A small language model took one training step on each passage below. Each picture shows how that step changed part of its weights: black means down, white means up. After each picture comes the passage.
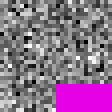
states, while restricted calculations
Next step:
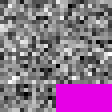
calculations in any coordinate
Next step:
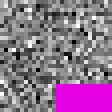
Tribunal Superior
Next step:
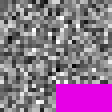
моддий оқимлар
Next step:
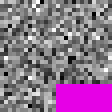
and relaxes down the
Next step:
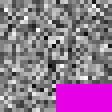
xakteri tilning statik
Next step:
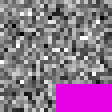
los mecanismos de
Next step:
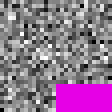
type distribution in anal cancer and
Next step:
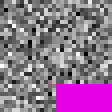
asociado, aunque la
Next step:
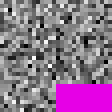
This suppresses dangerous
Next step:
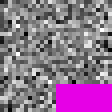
Sangat setuju
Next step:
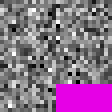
Así, se sugiere que
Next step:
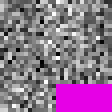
for General and Specific
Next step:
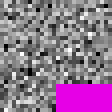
of influenza in
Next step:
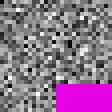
preferencial deste
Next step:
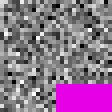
martalik subsidiya
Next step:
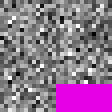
of a pure electromagnetic
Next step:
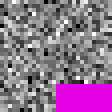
by randomly choosing
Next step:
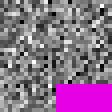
EasyVVUQ, which
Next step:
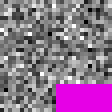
the encoder learns
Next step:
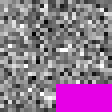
of differential equations of the system
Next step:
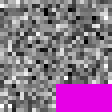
in Fig. S11a. We find
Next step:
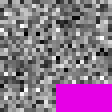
equation of state in terms of the
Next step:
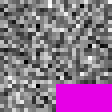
factors of $\gamma$: one due
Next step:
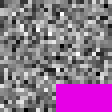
of Schwarzschild
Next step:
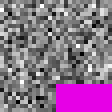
which the radiation-reaction
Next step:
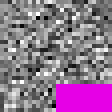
some straightforward
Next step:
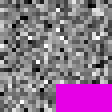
whereas high-value,
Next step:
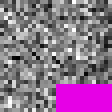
the opposite question:
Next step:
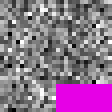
discussion of the results with a
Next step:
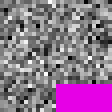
with the diameter of the
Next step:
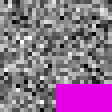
consider the initial condition of the
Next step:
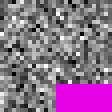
routine terminates.
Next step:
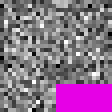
fitted the spectra with a
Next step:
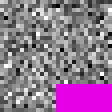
break is placed between the
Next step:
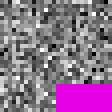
Below the critical
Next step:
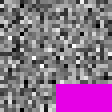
updated with the target
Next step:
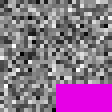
sociedad (García
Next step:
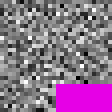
philos. sciences,
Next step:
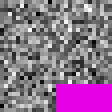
oshishi kuzatildi.
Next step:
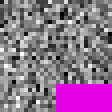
expected to produce better
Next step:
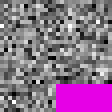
to a deviation in one of the
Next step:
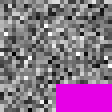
quickly lead to
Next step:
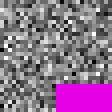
человек [4, с.
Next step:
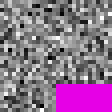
% \subsection{Summary
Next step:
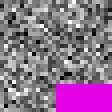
the former case, redshift
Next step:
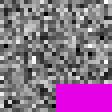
Идея задачи и
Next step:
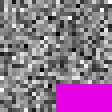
N=Z line and its experimental
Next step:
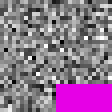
Quello che mi
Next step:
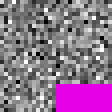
Conversa com Luiz
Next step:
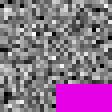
противостоянии и
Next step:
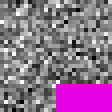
reliable description of
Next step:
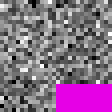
provide a description of
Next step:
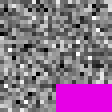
Std. Error Beta
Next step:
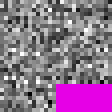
the quantum deformation parameter acts as a
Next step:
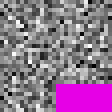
four clusters of
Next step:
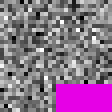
retain both electric and magnetic
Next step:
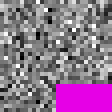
the statistical properties of the
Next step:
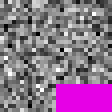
sem negação, observar
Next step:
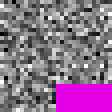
навч. посіб.
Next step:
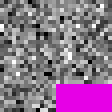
of light transmission on a
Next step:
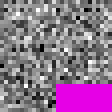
o‘zi tanlagan va
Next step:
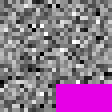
FRD and scrambling
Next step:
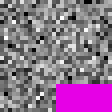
aglutinan a su
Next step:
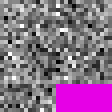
of the proposed algorithm is
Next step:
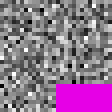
критерия начального
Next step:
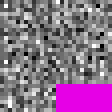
u bilimga bo'lgan
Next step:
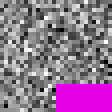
model, $n=1$ corresponds
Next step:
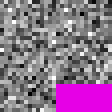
the invariance of the theory
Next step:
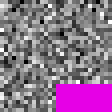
que respecta a que la
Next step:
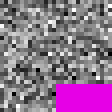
for their helpful
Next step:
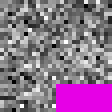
excitons is in a state
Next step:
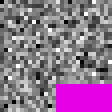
effects special to one spatial
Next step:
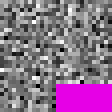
(w tym teneralny
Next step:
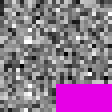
constraints propagate into
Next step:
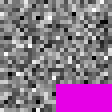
we have from the theory of black
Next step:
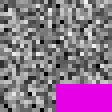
MID* are equal to
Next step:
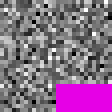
от добычи нефти
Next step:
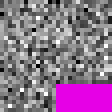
they are suppressed by the large
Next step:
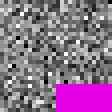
uitoefenen bij
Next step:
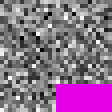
each cut, as well as the
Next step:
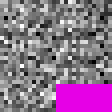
of the order of the tip
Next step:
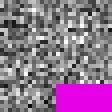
assuming the interlayer dipole
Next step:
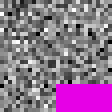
göre hadiste
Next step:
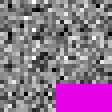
sediment properties for each
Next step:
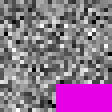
be seen as the training set
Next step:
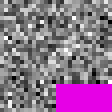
and the role of peers in
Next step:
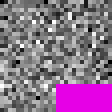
reverse engineering process
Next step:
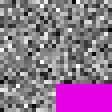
leads to a Toomre
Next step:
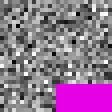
worden. Deze
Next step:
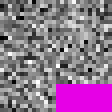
to the orbital period of
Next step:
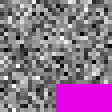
stack vertically, a
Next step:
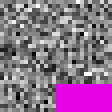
different classification algorithms in the
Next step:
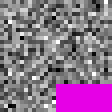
power on different scales can be
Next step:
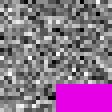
rahbari tomonidan
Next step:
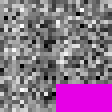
of the noise in the reference
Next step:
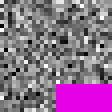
marcó un antes y
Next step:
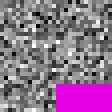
how a load loss event
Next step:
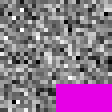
Anna Maria dos
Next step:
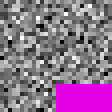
may also play an essential
